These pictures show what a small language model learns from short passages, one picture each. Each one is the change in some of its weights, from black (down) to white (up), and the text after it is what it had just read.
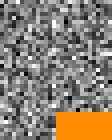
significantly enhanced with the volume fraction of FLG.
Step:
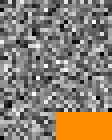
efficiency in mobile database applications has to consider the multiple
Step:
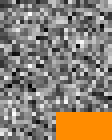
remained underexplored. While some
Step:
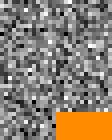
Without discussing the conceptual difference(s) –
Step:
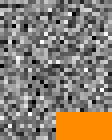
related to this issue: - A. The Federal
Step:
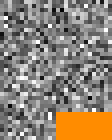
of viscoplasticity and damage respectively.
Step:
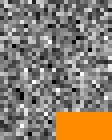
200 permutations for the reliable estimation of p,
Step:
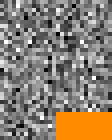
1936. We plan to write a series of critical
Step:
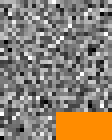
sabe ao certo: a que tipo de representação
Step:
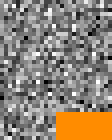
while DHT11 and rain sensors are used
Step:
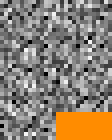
ortaya çıkan kahvehaneler
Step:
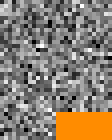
since at 2.7 μ the absorption coefficient was several
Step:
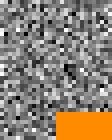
dança e canto que além do desenvolvimento de pesquisas
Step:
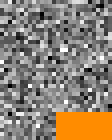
QUB tool was coupled with the open source grid
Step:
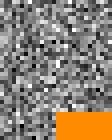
Then the micromaterial metric is analytically given
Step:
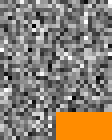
the concentration of vanillin 2mM.
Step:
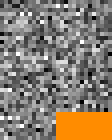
explores the correct interaction between the various parameters in the
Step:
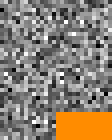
"Ayol xam ona xam
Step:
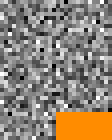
sifatida damlab ichilsa jigar
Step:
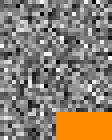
border of the right lung. The presence of the
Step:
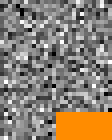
consistency relation for warm inflation that may be used
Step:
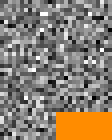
disturbance also brings insight into how our proposed
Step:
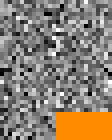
uma das plataformas mais utilizadas, o
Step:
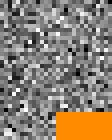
delamination of the oxidization layer. Therefore,
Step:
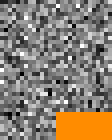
die Aktion "One Ball One
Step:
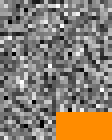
Data Mining. The various challenges and methodologies are
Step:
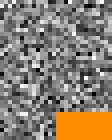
Kuosheng Nuclear Power Station
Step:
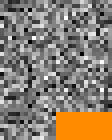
throws Throwable { int int0 =
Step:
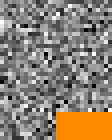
^{1}]$, one can envisage another conserved
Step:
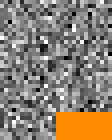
highest RBF at the high-mass end
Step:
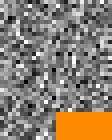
presents the pursuit of the four objectives of
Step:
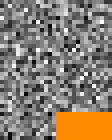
began attacking motorcyclists and
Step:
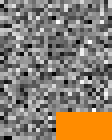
\end{gathered} \end{equation}
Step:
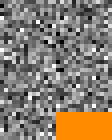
is het het overwegen waard naar
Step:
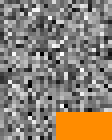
activas y motivó la participación e implicación
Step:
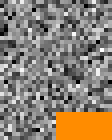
social, financial/economic circumstances
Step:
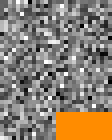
occur in ways that meet the needs of current
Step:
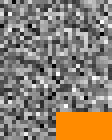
cited in Grumo & Siriwato,
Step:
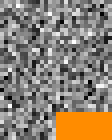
menuangkan ide ketika menulis
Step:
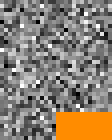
parameter (A) for the interface is lower than the
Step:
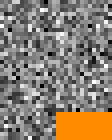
Under the translations, we have
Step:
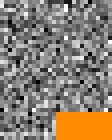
systems that involve an $S$-wave
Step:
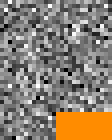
and Online Trackers':
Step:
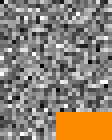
sobretudo, de que maneira estes
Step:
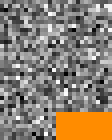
case of $r\gg a,b$
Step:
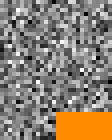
India faced major flooding events because of
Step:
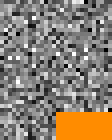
that does not depend on the phase difference In order to find
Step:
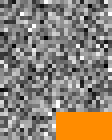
conceitos às ações. **Educação e
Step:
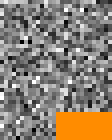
\begin{abstract} We discuss the design of
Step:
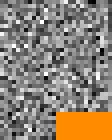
uni haqiqiylikini tekshirish
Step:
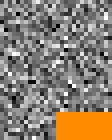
que el docente opina frente al tema; el
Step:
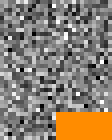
subregion $[0,~L]$ at
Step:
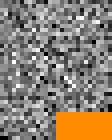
keltirishimiz mumkin uning
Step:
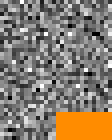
Кунаев В. Н. Вольпин
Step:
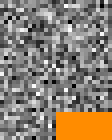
various features that make handling geospatial data
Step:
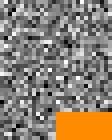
of communications like modulation and coding. \item
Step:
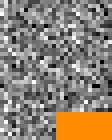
bug'lanishi va shimilishi
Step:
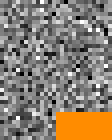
optimise complex, multi-variable design problems through
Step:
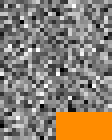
town, alt. 96 m,
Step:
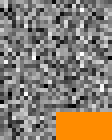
“O‘zbekiston ekologik muammolari va
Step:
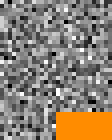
various covariance estimators in fulfilling the
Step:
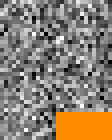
R. Nishi, H. Hashimoto,
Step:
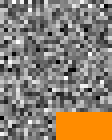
de seguridad EDU911 :
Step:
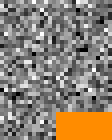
Lintas Damai Berdasarkan pasal
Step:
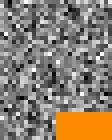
panel. {\it Bottom:} Fraction of
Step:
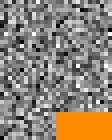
during the Hungarian succession crisis which
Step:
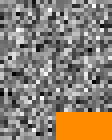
2013). Future fire management should therefore expand
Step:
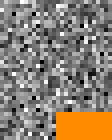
is the QCD mass scale, the trace is over
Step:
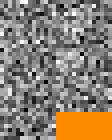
We develop the appropriate boundary condition, showing that it
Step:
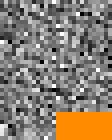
as the most popular Open Source SQL
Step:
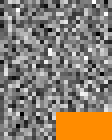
колективом. Отже, на основі
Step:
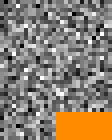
coherent radiation. Therefore, these guidelines are to
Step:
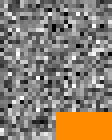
learning on preservice elementary teachers' interest in and integration
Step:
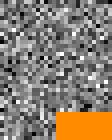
pay attention to the purchase of
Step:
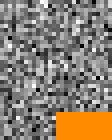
to an increase in the surface area of lactose,
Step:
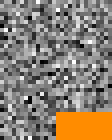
can clearly be distinguished from the initial
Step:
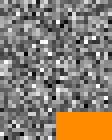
the wings of the line profile, is extremely
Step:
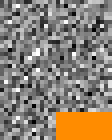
been decommissioned in order to install
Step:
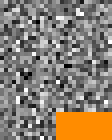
entire training (total 12 jobs) task is
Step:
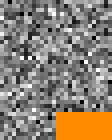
tourism development concept, ancient monuments,
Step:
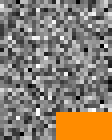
screened for their antimicrobial,
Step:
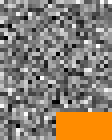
\end{equation} The canonical form of the
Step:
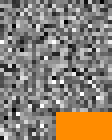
groups *Stroke*, *Reaching* and
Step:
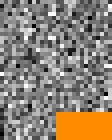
пути внедрения инструментов
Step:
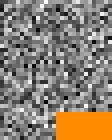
hành vi xã hội
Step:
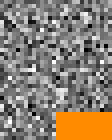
the conditional probability $p(s|C)$ is
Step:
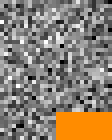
to interesting points in terms of visual perception. Figure
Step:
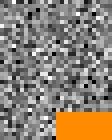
intervening variable. This study found that operational risk has a
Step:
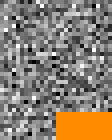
in our study area from less than 1% in the
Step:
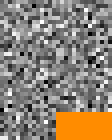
stakeholders to offer fair electoral
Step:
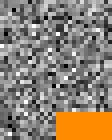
pueblan la ontología de
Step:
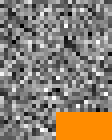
aluminum site concentration in zeolite
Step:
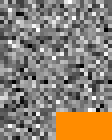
a downstream task. One major challenge with
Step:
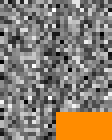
MATERIAIS E MÉTODOS
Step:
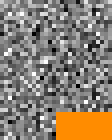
need inclusive education, the role of international organizations in
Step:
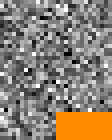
initial $pp$ state while a positive parity
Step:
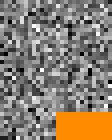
at 22.4%, the Americas at
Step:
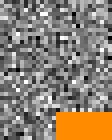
on previously learned material, focusing as much as
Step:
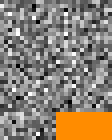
doenças neuromusculares; -
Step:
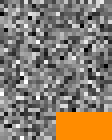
of 0.139 was obtained. Therefore, statistically
